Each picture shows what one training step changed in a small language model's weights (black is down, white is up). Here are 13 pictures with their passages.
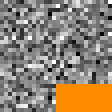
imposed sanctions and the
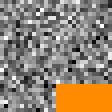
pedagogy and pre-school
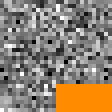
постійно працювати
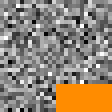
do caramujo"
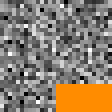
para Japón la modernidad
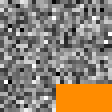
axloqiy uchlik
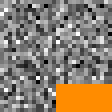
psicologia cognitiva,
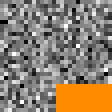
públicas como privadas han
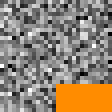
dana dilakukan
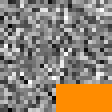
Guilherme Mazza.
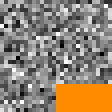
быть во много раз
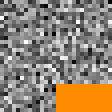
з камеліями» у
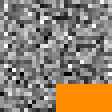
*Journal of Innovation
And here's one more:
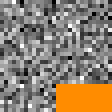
animal, tanto procedentes
